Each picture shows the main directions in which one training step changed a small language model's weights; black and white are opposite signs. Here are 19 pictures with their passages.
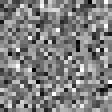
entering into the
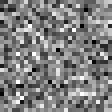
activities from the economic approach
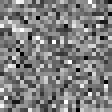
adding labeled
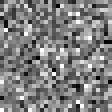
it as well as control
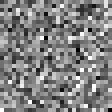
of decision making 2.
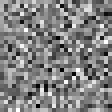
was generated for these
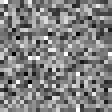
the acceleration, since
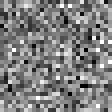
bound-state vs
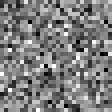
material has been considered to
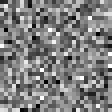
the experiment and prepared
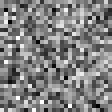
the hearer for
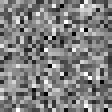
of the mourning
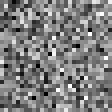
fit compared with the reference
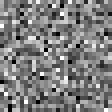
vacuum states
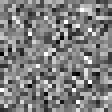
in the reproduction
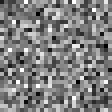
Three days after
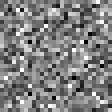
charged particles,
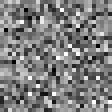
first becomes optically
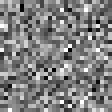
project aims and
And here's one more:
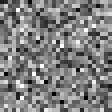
the tipped
